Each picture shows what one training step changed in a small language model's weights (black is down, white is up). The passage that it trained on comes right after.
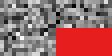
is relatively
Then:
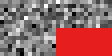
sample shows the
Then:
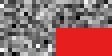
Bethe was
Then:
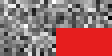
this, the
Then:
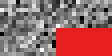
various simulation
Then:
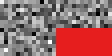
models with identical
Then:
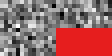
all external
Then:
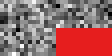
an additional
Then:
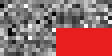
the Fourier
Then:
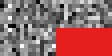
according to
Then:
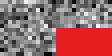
of state with
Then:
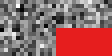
an old
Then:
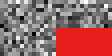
and Conti,
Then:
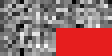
state containing
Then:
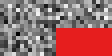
only appear in
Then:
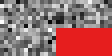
another for
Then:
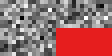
its centre.
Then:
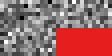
M6, and
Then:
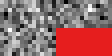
all spins
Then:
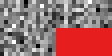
becomes more
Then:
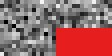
a superposition
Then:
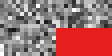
far, the
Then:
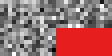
considered. Such
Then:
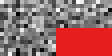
signal for a
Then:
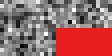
a smooth
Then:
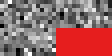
all the decay
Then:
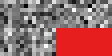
We quantify
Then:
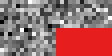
with full
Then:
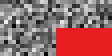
particular hole
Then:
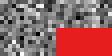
peaks I
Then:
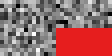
most during
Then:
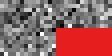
$m$ is
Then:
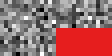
we will analyze
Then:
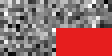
dB, and
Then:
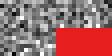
topological phase
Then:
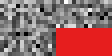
because previous methods
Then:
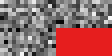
magnetic moment by the
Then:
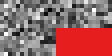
to numerically
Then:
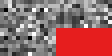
the right
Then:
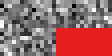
that do not
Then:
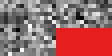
the true
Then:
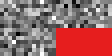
very hard to
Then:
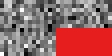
are integrated
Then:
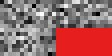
has never been
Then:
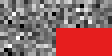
To keep
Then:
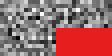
view. As
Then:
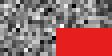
numerically for any
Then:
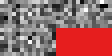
by diffusion
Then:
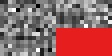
the asymmetry
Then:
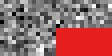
baryon are
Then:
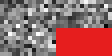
and in zero field
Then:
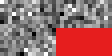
using the distance
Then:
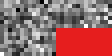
the surrounding
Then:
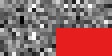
\noindent In
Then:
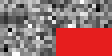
the inner
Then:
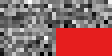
and there were 4
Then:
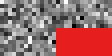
general, follows an
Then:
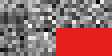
the transition width
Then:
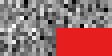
makes ice
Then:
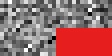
mechanisms for
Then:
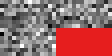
and technological
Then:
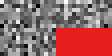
assignment of
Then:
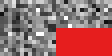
to zero. As
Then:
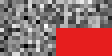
addressed through
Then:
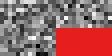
across each
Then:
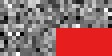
in turn
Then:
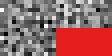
determined parameters
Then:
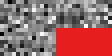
the number from the
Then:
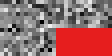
adoption of
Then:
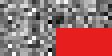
our results. As
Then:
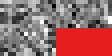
review that
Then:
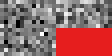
under a spatial
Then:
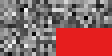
which RSD
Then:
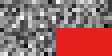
within one topological
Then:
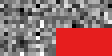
vs. a
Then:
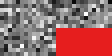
phase transition from
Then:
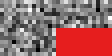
where they} would
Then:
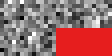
break is associated
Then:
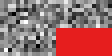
contrast with
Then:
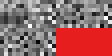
the amount of
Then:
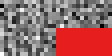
then perform analysis on
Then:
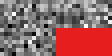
the BRST
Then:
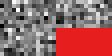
an extension of
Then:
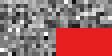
possible way to
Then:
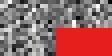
decay rate
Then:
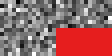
components are functions
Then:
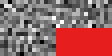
The governing
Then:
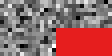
Markov model
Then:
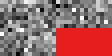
of the HF
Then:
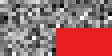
by rate equations.
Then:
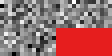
result, since the
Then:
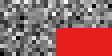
t$ and
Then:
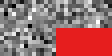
quark because it
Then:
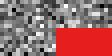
order in $\Delta
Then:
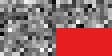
of research
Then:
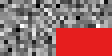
xc functionals
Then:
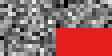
terminals as
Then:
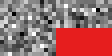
gas on this
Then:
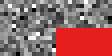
In this plot
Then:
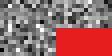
emitted in
